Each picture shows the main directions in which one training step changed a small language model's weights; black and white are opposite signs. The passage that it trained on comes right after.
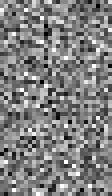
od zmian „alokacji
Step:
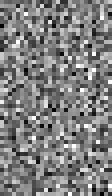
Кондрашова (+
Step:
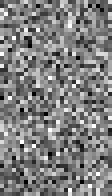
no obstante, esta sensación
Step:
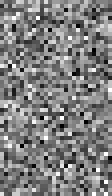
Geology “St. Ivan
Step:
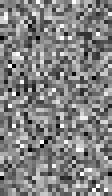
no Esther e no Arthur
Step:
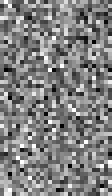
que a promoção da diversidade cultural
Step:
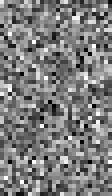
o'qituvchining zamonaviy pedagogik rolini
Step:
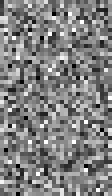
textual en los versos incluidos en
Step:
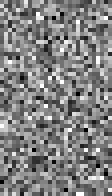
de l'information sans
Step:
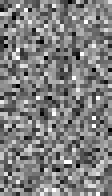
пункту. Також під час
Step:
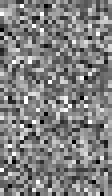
mbrojtur, i jep
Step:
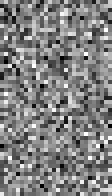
samaradorligi tuproqda saqlanadigan
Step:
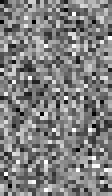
foydali modellar muhim o'rin
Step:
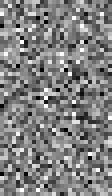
carbonatos de cálcio
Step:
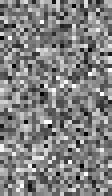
vaqt yetmasligi) 5.
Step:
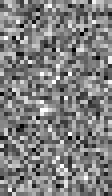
oltreché specificamente
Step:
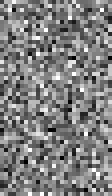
chez les toucouleurs,
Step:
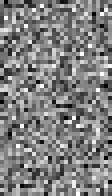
orqali taraqqiyotni belgilab
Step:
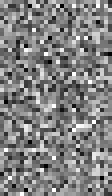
Mieterbundes. Es ist
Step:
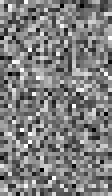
xususiyatlari: Erkin ifoda
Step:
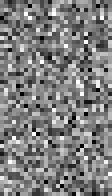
razón de Innovar en las
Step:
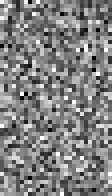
que irme, tengo que
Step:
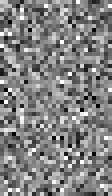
στάσης των
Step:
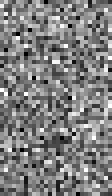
[8,9]. Raqamli texnologiyalar
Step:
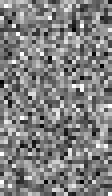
associated with higher weekly
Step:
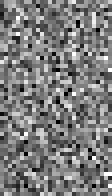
сои, обеспечивающие получение
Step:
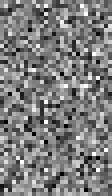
X terhadap Penanganan Bencana
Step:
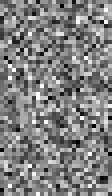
figura masculina, enquanto
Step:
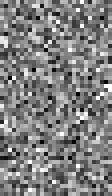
grecească, elină aceste
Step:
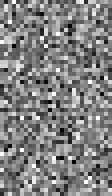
й соціальну складові
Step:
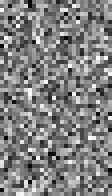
yang ada[1]. Metode ini merupakan
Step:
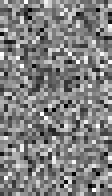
variables mesurant la prise en
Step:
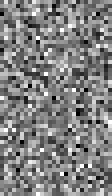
filosofía del Derecho en el
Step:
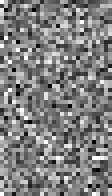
kirib keladi, chunki
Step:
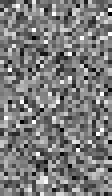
целостности государства. Данный
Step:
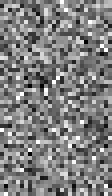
incluyendo personas adultas
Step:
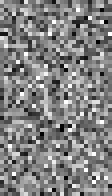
Figura 1. Gráfica de la
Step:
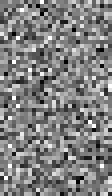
xitob sirg'alib
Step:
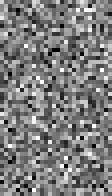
karşı sektörün adaptasyonu
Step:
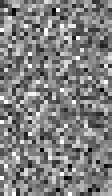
mustahkamlashda pedagogik resurslar va
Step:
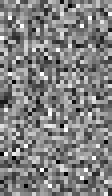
мактаб, маҳалла)
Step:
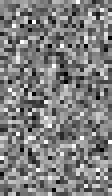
ya aparecen mencionados en la
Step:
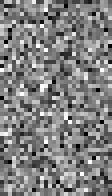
processo menos artesanal. Apesar
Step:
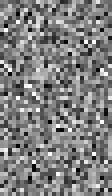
analisadas, descrevem que os
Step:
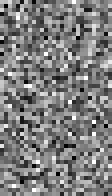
در فعالیت‌های
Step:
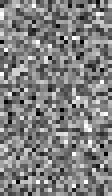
Scopus database during
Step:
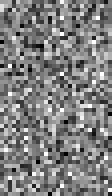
Pedagogik munosabatlar muammolarini hal etish
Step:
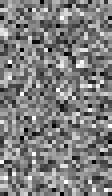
Tijorat banklari tomonidan taqdim
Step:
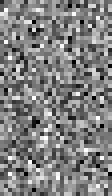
является процесс резкого роста и развития
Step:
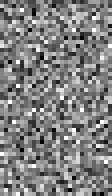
Society Equity Review 2015,
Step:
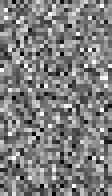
доимий тарзда давлат
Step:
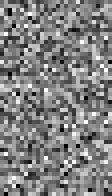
the Wadden Sea Area
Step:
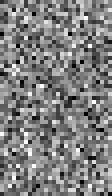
al paciente, con previo
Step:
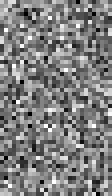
*Odds Ratio*
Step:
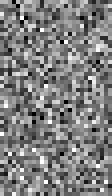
полягає у постійній
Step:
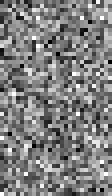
fondini sharq tillari va
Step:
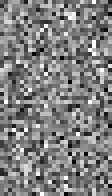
наблюдалось превышение
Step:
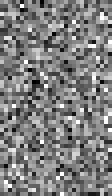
735 Botirov Behzod
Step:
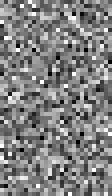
WORDS sho'r va
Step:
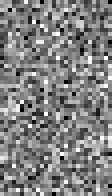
va bu faqir hamul
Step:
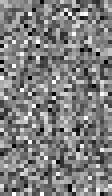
quyidagi ilmiy xulosalar
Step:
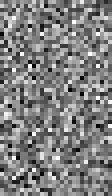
в обеих подгруппах
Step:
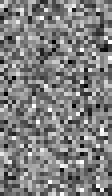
температуре 400°C в
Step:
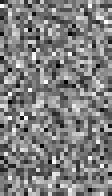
disputa entre professor e aluno,
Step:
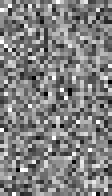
2020). Grandes economias adicionais
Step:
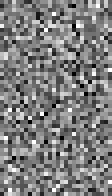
йўналишида- заанен,
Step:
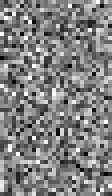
yaxshilash imkoniyatlari..... 362
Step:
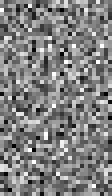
boyitish - Muallif sheva
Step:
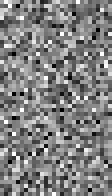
B Alterações comportamentais ou
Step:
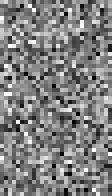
and future perspectives.
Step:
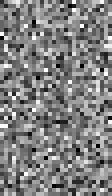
hujjatlarga muvofiq ijtimoiy, ijtimoiy
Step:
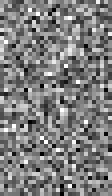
de interesses no âmbito
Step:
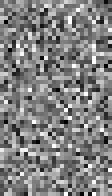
общности (лексика,
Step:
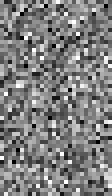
artıracakı düşüncesidir
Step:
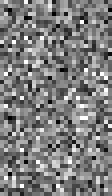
categoría, frustrado y con sus
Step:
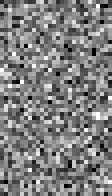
к семьям. Ежегодный
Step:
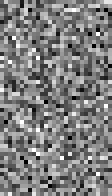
empreguei frequentemente ao pensar
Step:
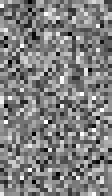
berayotgani kuzatilmoqda.
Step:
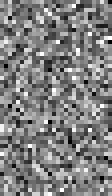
покоя, создание новых
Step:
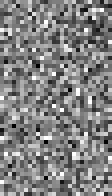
ақпараттың жадта
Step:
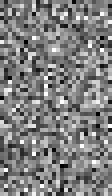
a Terra**. Seis ensaios
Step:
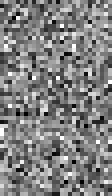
ишлар органлари ходимлари
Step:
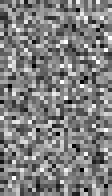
descarga" de una pierna
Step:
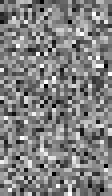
главное. Варианты тем
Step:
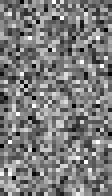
paresia de miembro
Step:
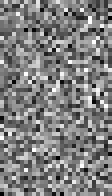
4» améliore la qualité
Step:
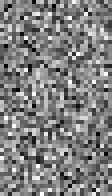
gazetağa maqala
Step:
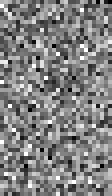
o'quvchilarini muloqot
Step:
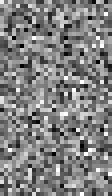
impulsar la transición de la
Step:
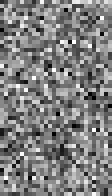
ichki maydoni esa tahminan
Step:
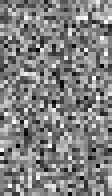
trampa, una malla para
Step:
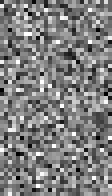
значения и их приобретение может
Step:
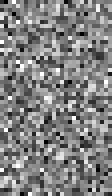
впливу органів державної влади
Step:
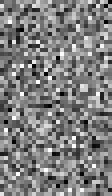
тиҷоратӣ худ ё
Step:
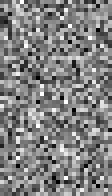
Мюррей нанял
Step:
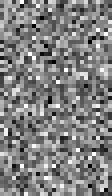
qualidade, preenchimento do
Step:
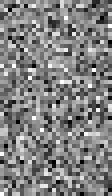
Bu holat "yashil sanoat
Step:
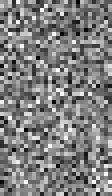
desak mubolag'a
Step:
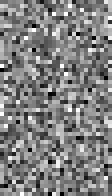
penalizado ou recompensado a partir
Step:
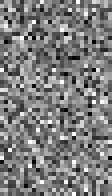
використаних джерел 1.
